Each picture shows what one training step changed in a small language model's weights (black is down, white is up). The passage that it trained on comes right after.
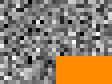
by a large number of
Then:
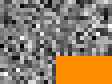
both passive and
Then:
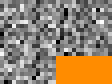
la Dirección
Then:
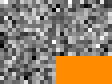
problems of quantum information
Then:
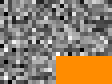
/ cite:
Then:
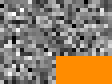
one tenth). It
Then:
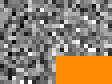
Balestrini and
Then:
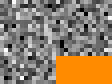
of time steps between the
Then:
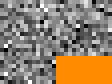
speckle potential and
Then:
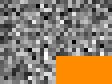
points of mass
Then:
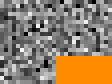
the mass spectra evaluated
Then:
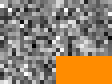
final quarter of
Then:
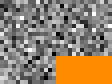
that propagates into
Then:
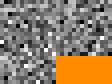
do their closer
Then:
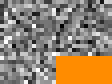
shakldagi bu
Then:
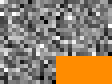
to EndNote
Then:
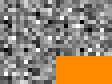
erishish da eng
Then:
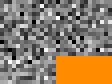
paradigm by
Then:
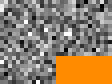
convey the inner
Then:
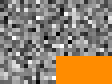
to design and implement new
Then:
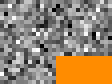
Educational Status
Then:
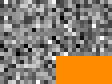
10~Hz, more
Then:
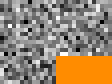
is then possible to
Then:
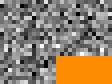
discovered in
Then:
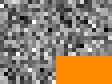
physics we are after
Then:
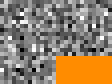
the room dimension same
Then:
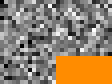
vez más
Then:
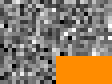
some sample applications
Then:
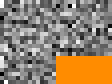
These compounds
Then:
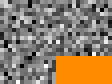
During the gaming
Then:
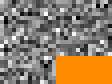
и практика
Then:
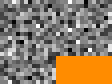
square well), we
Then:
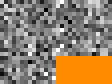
per-source limiter
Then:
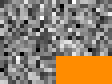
Drug Factor
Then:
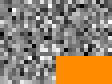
density and applied
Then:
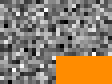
studies. On the
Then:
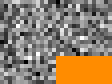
and data acquisition
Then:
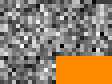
International Conference
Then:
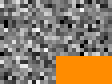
this study, the effects
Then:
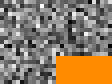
to nuclear DNA
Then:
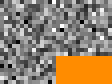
her own
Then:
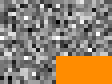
the tree structure. The
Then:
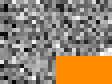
that rely on the
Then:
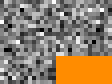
computational resources,
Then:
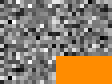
$\Delta \Delta G
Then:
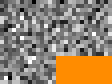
influential role in
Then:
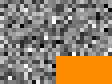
correction and the models
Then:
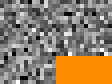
peer of $i$.
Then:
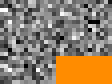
Rio Grande
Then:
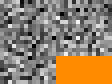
be understood as
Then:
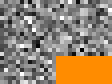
tuzish va unda
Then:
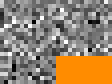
noo‘rin ish
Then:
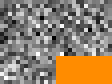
and INFN
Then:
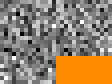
main components of the
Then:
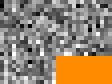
the optimisation of
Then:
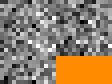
below. What we
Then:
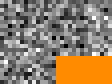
va BASEL
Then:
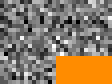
SI, Table
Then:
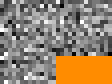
were identified in
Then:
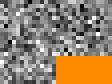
function. When this
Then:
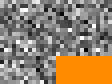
and the characteristic of the
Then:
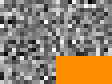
proposed [13,
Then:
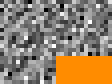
a multi-objective
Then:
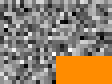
Simulation results We
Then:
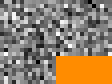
Louvre e
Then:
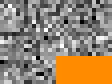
measurements presented in this
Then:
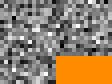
organizing inclusive
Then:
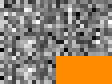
frequency of the
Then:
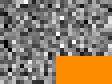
time, temperature and
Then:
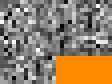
into non-exclusive
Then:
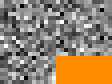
the highest and second
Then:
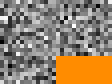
inversion makes
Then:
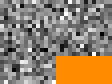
on the spatial part
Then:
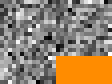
and economic
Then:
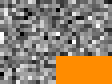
acessível. A
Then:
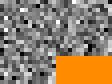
problemas sociais
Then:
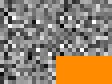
Dooley and
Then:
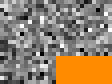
the gun detection is
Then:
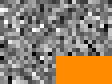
a reputação da
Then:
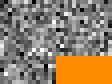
Material properties and
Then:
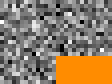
k} t}$ with
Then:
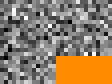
state which is visited
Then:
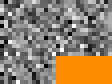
o apoio de
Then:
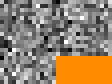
saat saling
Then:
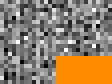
important to note that the
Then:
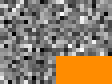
наук. –
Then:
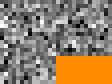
agents can selectively
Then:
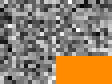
distribution of corals at
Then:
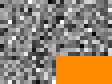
de mujeres en
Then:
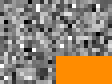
The influence of
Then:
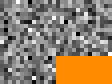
way make this
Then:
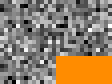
are in a distance of
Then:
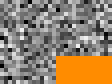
have a negative effect
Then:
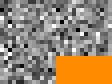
extract has been found to
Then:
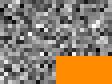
reveals two important
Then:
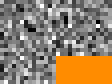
la familiaridad
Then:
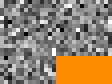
на жаль, не
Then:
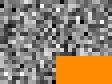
coincidence with
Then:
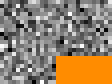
infertility rate
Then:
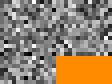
soil moisture for
